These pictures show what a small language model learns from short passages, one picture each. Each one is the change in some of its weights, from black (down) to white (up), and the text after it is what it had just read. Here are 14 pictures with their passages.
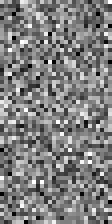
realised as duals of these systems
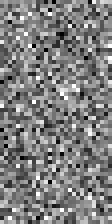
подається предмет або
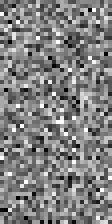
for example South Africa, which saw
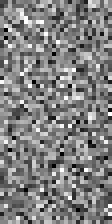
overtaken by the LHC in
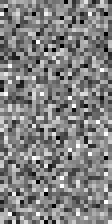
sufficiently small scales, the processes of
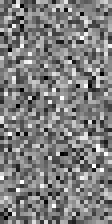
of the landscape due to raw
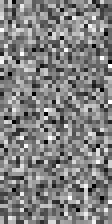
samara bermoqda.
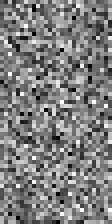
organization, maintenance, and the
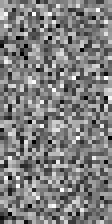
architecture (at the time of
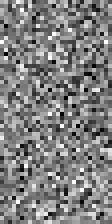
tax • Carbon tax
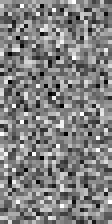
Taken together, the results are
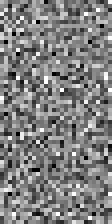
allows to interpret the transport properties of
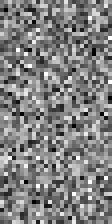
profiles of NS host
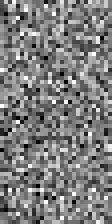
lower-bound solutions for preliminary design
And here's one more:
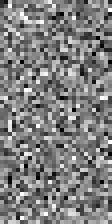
C.; Sabetta,
